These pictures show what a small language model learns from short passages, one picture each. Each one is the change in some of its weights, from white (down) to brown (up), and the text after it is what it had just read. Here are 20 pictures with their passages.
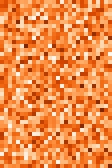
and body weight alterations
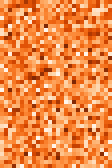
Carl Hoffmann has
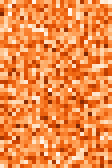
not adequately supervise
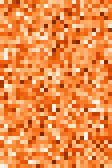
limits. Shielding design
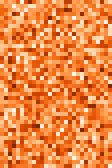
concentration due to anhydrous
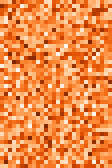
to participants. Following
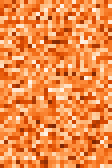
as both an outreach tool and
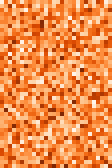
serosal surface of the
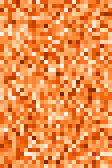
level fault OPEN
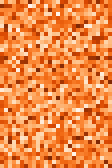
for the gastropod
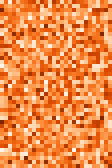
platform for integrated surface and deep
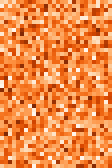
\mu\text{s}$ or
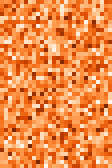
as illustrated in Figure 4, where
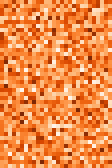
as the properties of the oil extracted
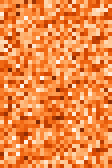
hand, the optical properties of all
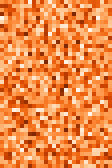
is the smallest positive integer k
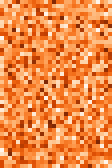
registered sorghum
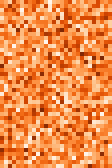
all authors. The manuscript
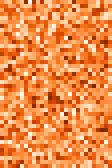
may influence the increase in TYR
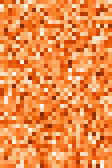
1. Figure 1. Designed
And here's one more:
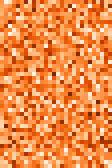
treat flue gases with properties measured
